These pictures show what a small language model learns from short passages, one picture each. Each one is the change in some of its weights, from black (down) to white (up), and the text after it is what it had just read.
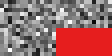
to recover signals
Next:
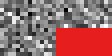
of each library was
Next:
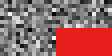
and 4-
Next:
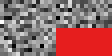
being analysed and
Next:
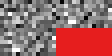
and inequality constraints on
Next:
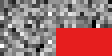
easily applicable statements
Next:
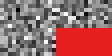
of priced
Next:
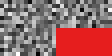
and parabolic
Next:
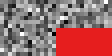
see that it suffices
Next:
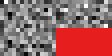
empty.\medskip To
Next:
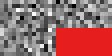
probability at least
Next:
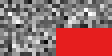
and use these features
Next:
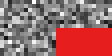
for agings after
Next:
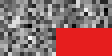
present we have to
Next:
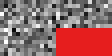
are proportionally
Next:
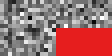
the currently used
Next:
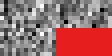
uma linha
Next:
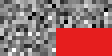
equation whose vanishing
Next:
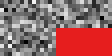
Techniques in
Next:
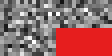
not publicly
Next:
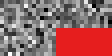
pandemic, more than
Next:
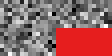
observed. B-
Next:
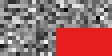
is highlighted in
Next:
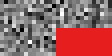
case, the fiber
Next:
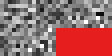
is not a
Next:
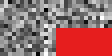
positive partnership,
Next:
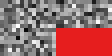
major challenges facing
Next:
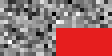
Schools in
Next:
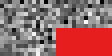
restricts to an
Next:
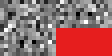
contains a minimal
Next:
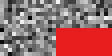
the Basis of
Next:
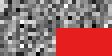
which depends on
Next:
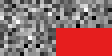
thus we could establish
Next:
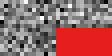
on $Z$
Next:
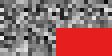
University Press,
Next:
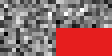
comprised of
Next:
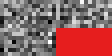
seasonal dynamics
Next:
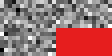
\ee Since
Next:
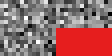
PPS numbers
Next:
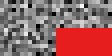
Fu :
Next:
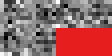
s \land
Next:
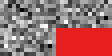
a comprehensive dataset spanning
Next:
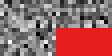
lying in the
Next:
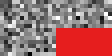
prove an even stronger
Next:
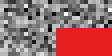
Pale Green
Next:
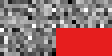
Furthermore, the
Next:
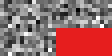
has a completely
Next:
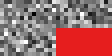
matrix inversion,
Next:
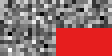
$p$ for
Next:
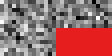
\A$ if
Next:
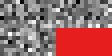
Standardization is
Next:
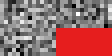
the parts of
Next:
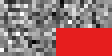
(called Segal
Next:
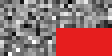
advance and thus
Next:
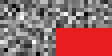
of the keys
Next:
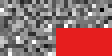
relationship where farmers had
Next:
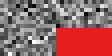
mining will have
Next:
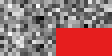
data collection procedure involves
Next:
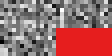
Now, we prove
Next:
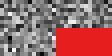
and is called the
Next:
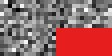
$$ and hence for
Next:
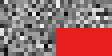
described the pattern in
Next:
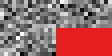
were calculated using the
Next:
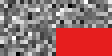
that with high probability
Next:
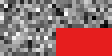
that in this definition
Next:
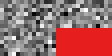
associated with the
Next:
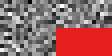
and GAD
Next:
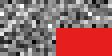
converges to zero if
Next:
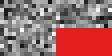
Decreased 1
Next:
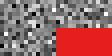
quadratic functions and
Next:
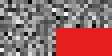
and informal sector
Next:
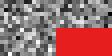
AD has led
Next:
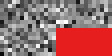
dimensional data The low
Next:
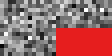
the results in
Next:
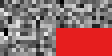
demanding measurement and
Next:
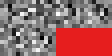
we will without risk
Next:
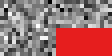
However in section 4
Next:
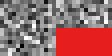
updated at every
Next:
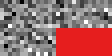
had a monthly
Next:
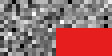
4. To what
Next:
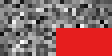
state and terminate
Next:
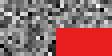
of the United
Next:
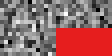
Lie algebras is in
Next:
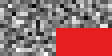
offers a
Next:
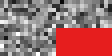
The study also
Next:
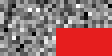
see that the other
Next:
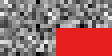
accompanied by
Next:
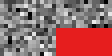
it by the
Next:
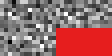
in this first in
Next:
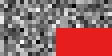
that flaw in
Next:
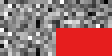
optimal investment strategy depends
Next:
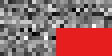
With the emergence
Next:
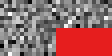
and relaxation of
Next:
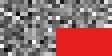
of granular
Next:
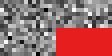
mainly focuses on
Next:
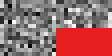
K \eqno
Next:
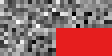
as processes of
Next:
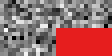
a Fuzzy
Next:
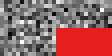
translation taking
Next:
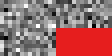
argument shows that also
